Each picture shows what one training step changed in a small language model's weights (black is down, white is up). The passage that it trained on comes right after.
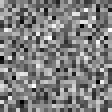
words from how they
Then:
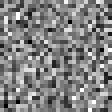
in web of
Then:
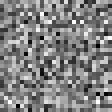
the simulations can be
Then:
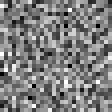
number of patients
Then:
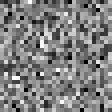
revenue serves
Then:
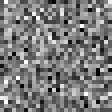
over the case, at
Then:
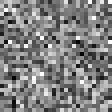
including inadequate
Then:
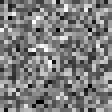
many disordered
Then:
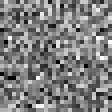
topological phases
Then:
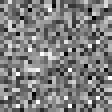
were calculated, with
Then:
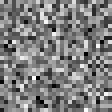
the algorithm used for
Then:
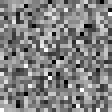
the lowest mean of
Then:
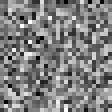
These trials have
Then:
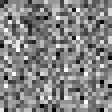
natural basis
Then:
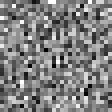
and the stationary
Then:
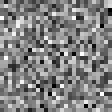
vs $N$
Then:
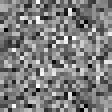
expect the results to
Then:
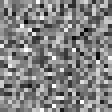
to strong interactions
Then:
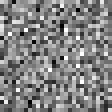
ore extraction,
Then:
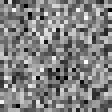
fraction for the
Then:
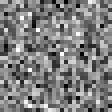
Epistle to
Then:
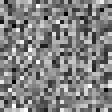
regeneration of
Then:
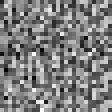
be estimated by
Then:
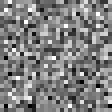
We highlight the following
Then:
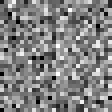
each node or
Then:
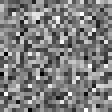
Galaxy, these
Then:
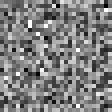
dynamics simulations are
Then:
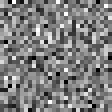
available from the corresponding
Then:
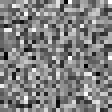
K. Martel
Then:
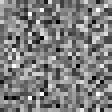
However, much can
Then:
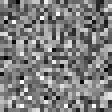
as probes of the
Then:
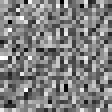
constants. The present
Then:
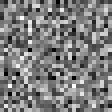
India is
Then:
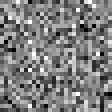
heads up.}
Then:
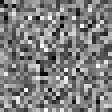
the different parts of
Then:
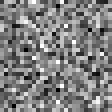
the **model
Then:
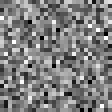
and carbon
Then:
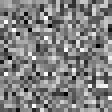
interesting possibility
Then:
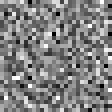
are corrections to the
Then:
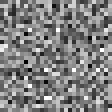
which of these two
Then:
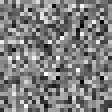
the precision of
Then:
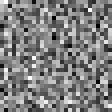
leads to new
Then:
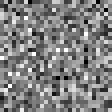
and ACK
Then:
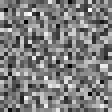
Most of the
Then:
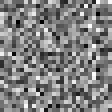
synthetic and
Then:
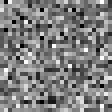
defects suggest
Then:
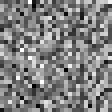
solved using a
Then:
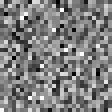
additives are
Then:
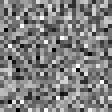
to a different image
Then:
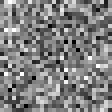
efficiency within
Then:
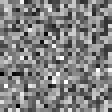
effect of the second
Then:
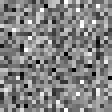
but its own
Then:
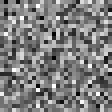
have renewed the
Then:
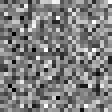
with a title
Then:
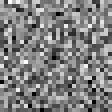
be occupied,
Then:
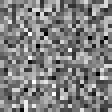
of factors, and
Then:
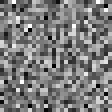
and second components,
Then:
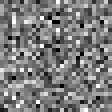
The precise
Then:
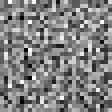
b}] \over
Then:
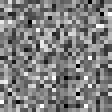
the 1D model and
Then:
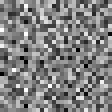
the modern form of
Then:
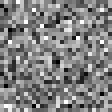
which undermine
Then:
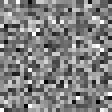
League of
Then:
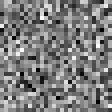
knowledge they used
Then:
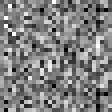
coming directly from
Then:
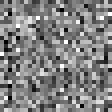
coefficient $R
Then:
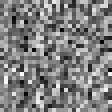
learning models in various
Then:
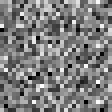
a critical
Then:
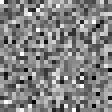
to get the
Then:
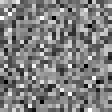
be saved with
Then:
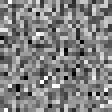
of Environmental
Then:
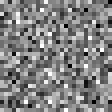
sin. This is
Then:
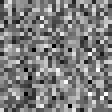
be effective, in
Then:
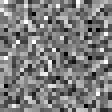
convert the
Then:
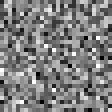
be explained
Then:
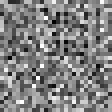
the fermionic
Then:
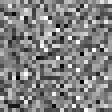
the uncertainties
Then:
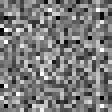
the band from
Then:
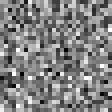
EDAX analysis
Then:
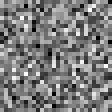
and platelet
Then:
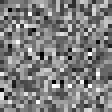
This is an object
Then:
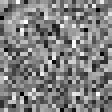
social engineering
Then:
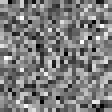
out by [7]
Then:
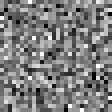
value relationship research by
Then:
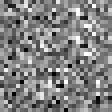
the purified
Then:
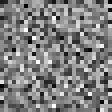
last point of particular
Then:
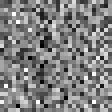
optimized using the
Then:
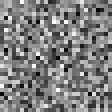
build them from
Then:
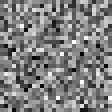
that there is a
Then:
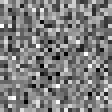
number of jobs
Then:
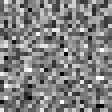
bug in the
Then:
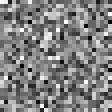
theory of clustering.
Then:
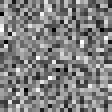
contributions are as
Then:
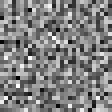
is one of the
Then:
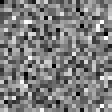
and biological properties of
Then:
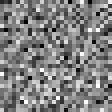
a divalent
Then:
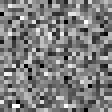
many MIU were
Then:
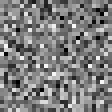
collection.} In our
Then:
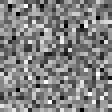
this study, we
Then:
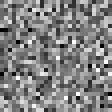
of activity and
